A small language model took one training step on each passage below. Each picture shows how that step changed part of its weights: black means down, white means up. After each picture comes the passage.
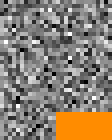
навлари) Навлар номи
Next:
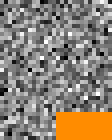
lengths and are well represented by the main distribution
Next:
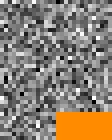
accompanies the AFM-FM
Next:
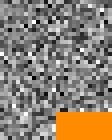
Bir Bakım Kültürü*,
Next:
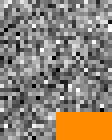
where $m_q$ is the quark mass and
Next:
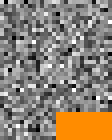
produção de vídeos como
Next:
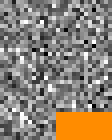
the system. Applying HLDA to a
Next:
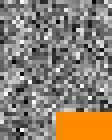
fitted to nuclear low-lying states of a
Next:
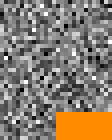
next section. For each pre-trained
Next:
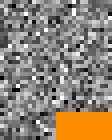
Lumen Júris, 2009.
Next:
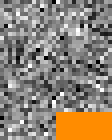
using direct current resistive sample heating. This
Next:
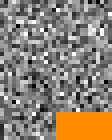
Yuridik shaxslar foyda
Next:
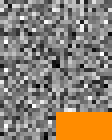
bunday asar ham g'oyaviy,
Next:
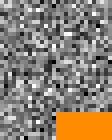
frame and which the "moving"
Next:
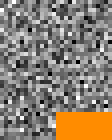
images of monolayer graphene
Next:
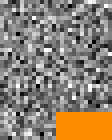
\phi _2(y,\epsilon)
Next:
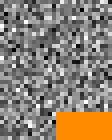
maison, année d'édition
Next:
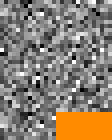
des unités différentes, les variables
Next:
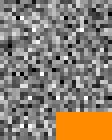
is spearheaded by the numerous
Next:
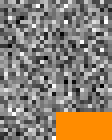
alat analisis, tetapi
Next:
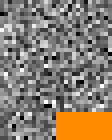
Applied Sciences. – 2023. – T.
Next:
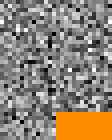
CNRS 5513, Université de
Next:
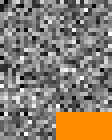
bo'lishi bilan bir vaqtda
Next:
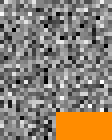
Kamoliddin, M., and
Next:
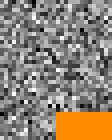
adjust $l_\mathrm{p2}$,
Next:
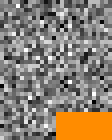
институт имени Абу
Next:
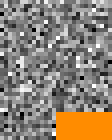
be arbitrary long, that is have no
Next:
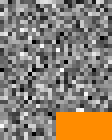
cluster. The results can be seen to be quite
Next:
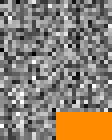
ترجمة صلاح
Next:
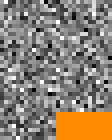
de las mujeres estudiadas
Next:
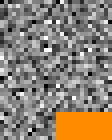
MOURA, G. C. de
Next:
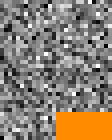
of the neutrino data acquired over the
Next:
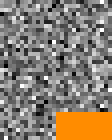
it can induce lopsided and
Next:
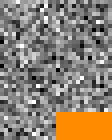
the horizon, is usually based
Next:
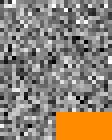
найчастіше граються та
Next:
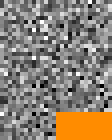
se-gu-ro ha lla ma en
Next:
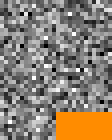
2.4. Kebutuhan Data
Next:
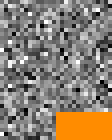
between the interval between the increasing and decreasing
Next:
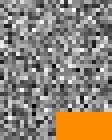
potencialidad terapéutica de la
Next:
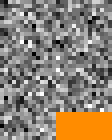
and metallographic examination for the
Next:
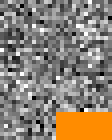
reducing mortality rates. The
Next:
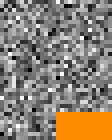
la fréquence de la transaction
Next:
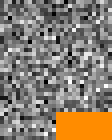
Узбекистане. В ходе
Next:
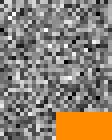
berip atır. Sonıń
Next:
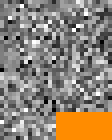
into the ejecta. At about
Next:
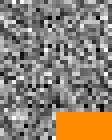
This study helps us to understand the
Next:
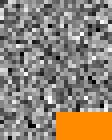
For well 25, an opposite trend
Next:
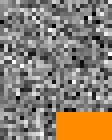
мониторинг спроса и
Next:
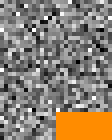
polarization map, searchlights,
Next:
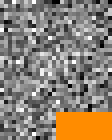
require complex or multivariate analysis.
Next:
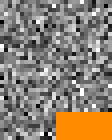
memiliki peran yang sangat
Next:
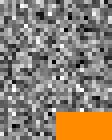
In this section, the acceleration effect of
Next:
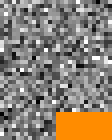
is comparable to that of the Coma cluster,
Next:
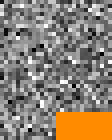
kets $|t\rangle$ and
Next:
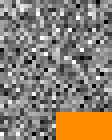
the position. ## 3. The
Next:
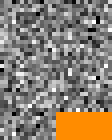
regeneração do tecido periodontal e
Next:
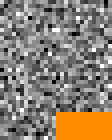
Isso ocorre porque “um
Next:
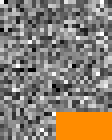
dastur niqobi ostida
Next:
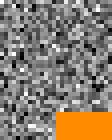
we use the system of units $\hbar
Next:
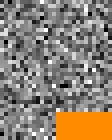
optimal $t$, while leading to improved
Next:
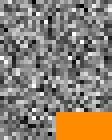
and has {a} unique solution. In the
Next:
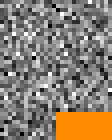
tert butyl-hydroperoxide
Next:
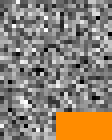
rich spectrum of propagating degrees of
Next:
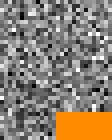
metallic, and other architected
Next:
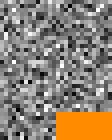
\xmark & \cmark & \xmark
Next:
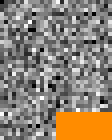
în sec.XX. Odată
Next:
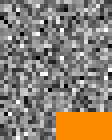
has a similar database. This is still a
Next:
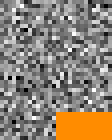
пошану київського
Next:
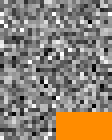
S.~Frixione, P.~Nason and
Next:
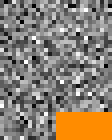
numbers. An inclusion of the
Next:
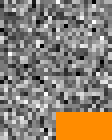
variant of the idea that they don't
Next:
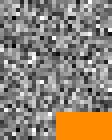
qo‘llash muhim; –
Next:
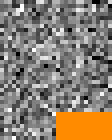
or structure that make communication and action
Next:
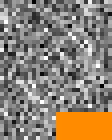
processes in the following subsections.
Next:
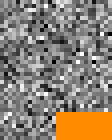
of the optimal optical amplifier with intensity
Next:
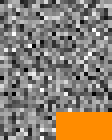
do not consider pressure sensors which
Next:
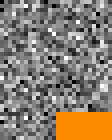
Aspectual (incoativo)
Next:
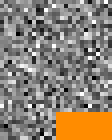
Digital Age Second Edition. San
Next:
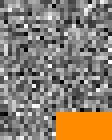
"contribution du groupe de travail II
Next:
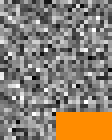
nőt!” Ami persze
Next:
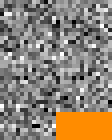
the hands of participants. We account for
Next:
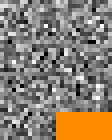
and allows the network to capture broad
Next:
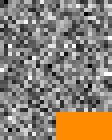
delayed but this introduces a
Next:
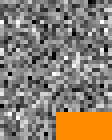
the region between them there appears another pair of
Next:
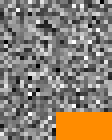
viloyatlari bo'yicha
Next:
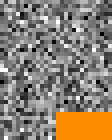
recomienda seguir los
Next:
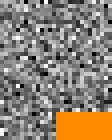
menguji hipotesis
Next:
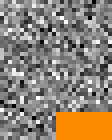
measurements of all the resonators on each
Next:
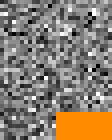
or Inverse Gaussian , we observe
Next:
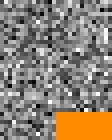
сифатида эътибор
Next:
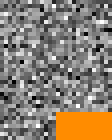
are in sine-Gordon theory. This
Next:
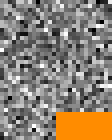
theory including fermions (even if
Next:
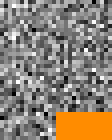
“Milliy g'oya va
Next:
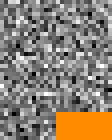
the interior of the backward light cone from
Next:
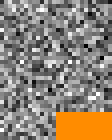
in the comoving frame, we introduce a
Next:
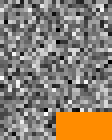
de nombreux points, il existe
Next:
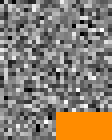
donde la mayoría de las
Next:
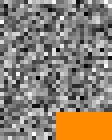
already achieves quite high accuracy.
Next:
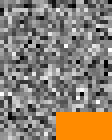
histogram follows the GOE statistics,
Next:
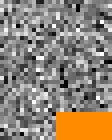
which the maximal $F_{1}$ score
